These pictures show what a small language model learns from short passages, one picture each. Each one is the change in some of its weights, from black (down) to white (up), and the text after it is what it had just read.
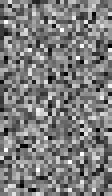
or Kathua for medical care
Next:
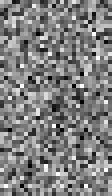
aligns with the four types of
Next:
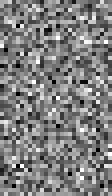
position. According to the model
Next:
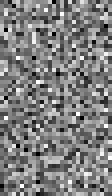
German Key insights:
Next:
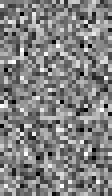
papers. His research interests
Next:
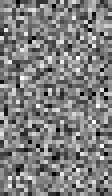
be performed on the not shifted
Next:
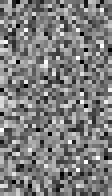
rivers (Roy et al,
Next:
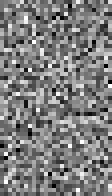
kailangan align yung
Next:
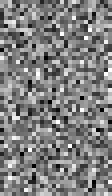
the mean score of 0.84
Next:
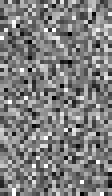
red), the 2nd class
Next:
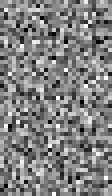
conditioned. However, Ridge
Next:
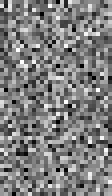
Investors should allocate their
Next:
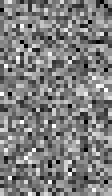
development in West Africa
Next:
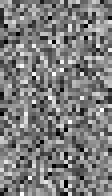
the 4-MBA sample. The
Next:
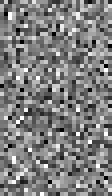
be unloaded in another and
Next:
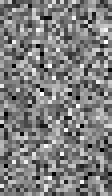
of learning that takes place
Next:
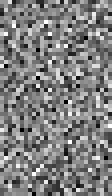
refreshing (LR)
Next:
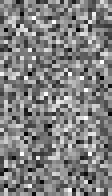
capture vulnerability
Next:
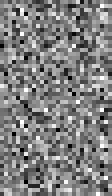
a focus of the online meetings and
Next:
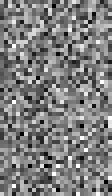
external thickness s and the
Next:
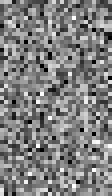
and brand awareness.
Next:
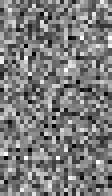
total effort and MVC model
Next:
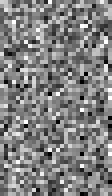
building factors and that their relationships are
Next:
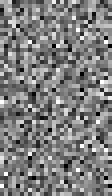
is strictly mathematical
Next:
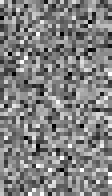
credit to the original
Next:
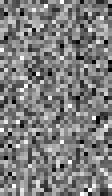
leverage to facilitate or
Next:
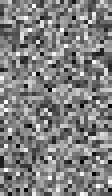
resistance. Calibrating each
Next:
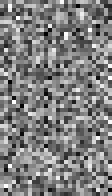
Food Policy Pact
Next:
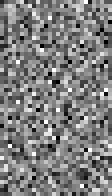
in the field were far stronger
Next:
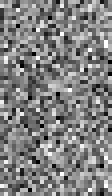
other reagents and solvents were
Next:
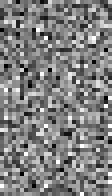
imbalance, leading to a
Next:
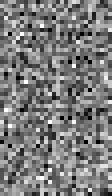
endothermic peak between
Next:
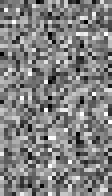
blood glucose levels
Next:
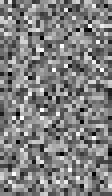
UTAUT with three additional
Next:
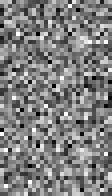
and AS7263 (right)
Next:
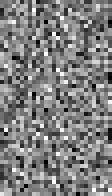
**I**nvestigation - R
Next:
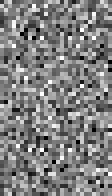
order to learn how to study well,
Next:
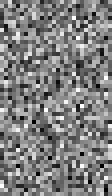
the other side it involves two
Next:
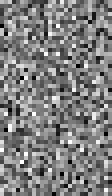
and resolved. Informed
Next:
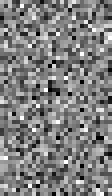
a boundary. They also
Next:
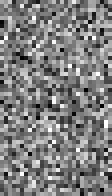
with a bright flash,
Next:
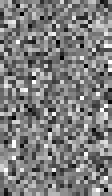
the aim of the study was to analyse
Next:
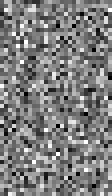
value[30-32]. Academic
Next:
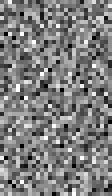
(Figure 5). This augmentation
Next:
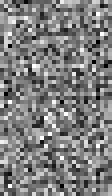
et al.²² have described the
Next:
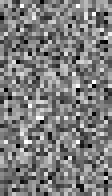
a dissection microscope
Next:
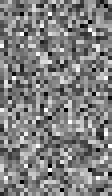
get involved in hands-on
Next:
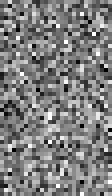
or both of the below: -
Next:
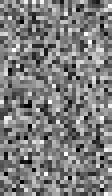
\right) \wedge
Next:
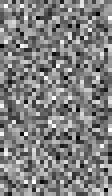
more practical business tool with testable methods
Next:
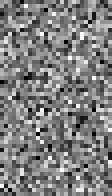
affect production of raw silk
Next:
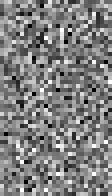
conflicts”: Russian
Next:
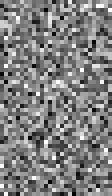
steps, the second step must
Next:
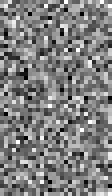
distributed by gender and year
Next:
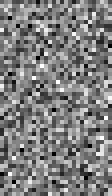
actual use. Knowledge in
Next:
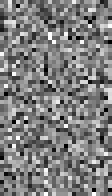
one of such levels [2, 3].
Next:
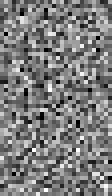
emergency response.
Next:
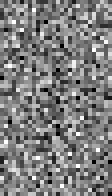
**core values** that define our
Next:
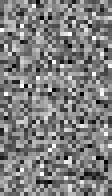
standardized, open repositories for
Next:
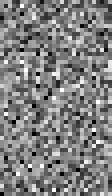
a more realistic volume for the
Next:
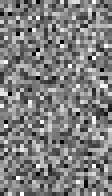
T}{\partial y}
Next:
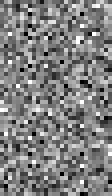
by funding made available from the EU
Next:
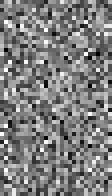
community, Ukraine 1.
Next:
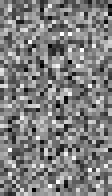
Sections 5 and 6 shows the evaluation
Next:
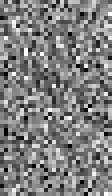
received funding from the European
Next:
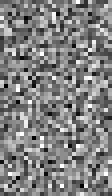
virtual environment must think about
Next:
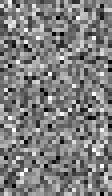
this information to provide a means to
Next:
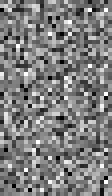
A new species is close to
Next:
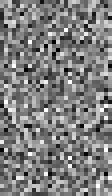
the researcher. The data obtained by an
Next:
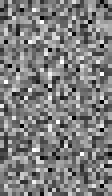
in the Department of
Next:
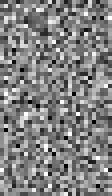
millimeter wave
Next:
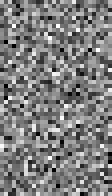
are commonly neglected. Published
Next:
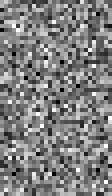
future generations and scientific
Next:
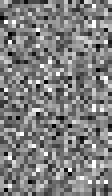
advocates like the ADL,
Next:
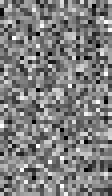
CRITERIA -
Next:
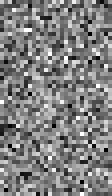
of it for one purpose or
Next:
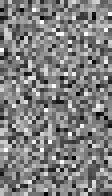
in residential buildings is
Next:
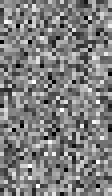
control of this system. And the
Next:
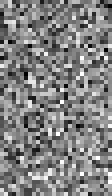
the path nodes and edges
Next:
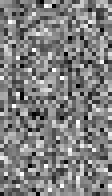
dashboard success and net individual
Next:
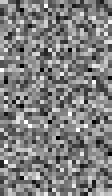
student in Information Technology at
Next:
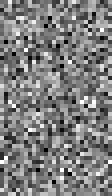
Journal of Law and
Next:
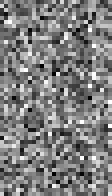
elemental analysis, and Fourier
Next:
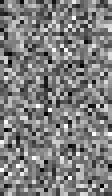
9) Integer*1
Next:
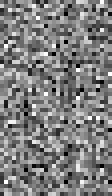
M, Takac L,
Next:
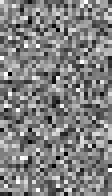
Metal alloy Native metal
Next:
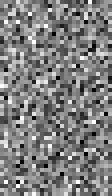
fluxes measured at the
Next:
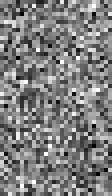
shaft; this area is located
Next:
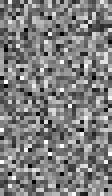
Additional supporting information may be found
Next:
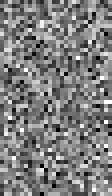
even the only viable option,
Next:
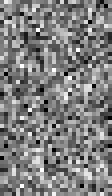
education in the covid 19 period.
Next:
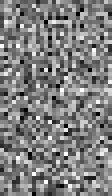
single egg in *Lacerta
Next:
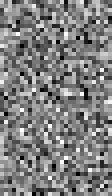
C.B. calculated primary
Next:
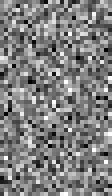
challenging neighborhood.
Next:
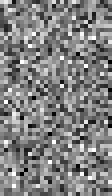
was set to 500 and a
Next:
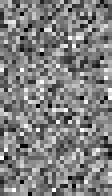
the suitability of material and media
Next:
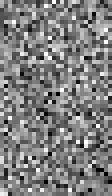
plc, in Umuahia
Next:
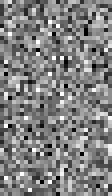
and Benefits:**
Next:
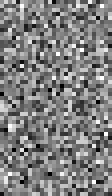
We use the self-contained
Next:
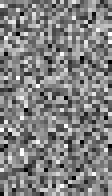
piles, or k tokens
